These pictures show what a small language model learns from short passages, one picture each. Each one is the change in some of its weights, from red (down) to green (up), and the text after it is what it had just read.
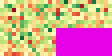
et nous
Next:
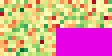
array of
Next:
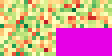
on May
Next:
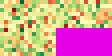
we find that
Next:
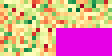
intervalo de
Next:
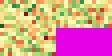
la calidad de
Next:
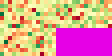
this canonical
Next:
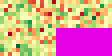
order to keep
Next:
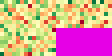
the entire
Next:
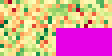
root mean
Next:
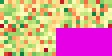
law, and
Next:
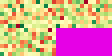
partir e
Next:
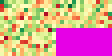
the vertex function
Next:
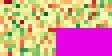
was extended
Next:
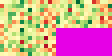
also present results from
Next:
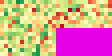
entropy will
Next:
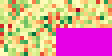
Hence, the
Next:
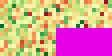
far from
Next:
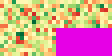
de regular los
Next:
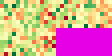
the results based
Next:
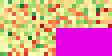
unit cell
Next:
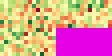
field approximation,
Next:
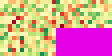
security of
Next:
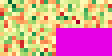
whole state space
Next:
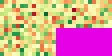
hand and for
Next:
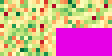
designed such
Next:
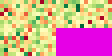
$\lambda$, for
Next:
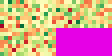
geometry of
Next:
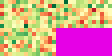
to the size
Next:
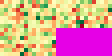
of 't
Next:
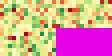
been studied
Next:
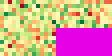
while serving
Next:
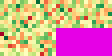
since the
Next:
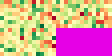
consider that there are
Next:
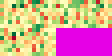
could be
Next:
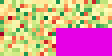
Setting the
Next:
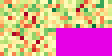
denotes the
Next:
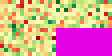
mode. We
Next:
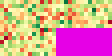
defining $\delta
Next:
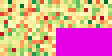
present QDS
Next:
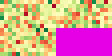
que não
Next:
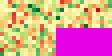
a widely
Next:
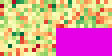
recover the
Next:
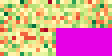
after shock
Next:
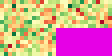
only an approximate
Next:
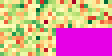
must be a
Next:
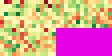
reduced to
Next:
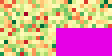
for DM,
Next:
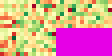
para lazer
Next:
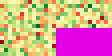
are all defined
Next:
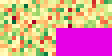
modulator and
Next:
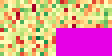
y que sean
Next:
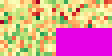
ligado a
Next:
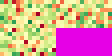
changes in
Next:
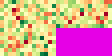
\] but
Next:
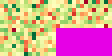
time, we have
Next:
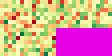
sensación de
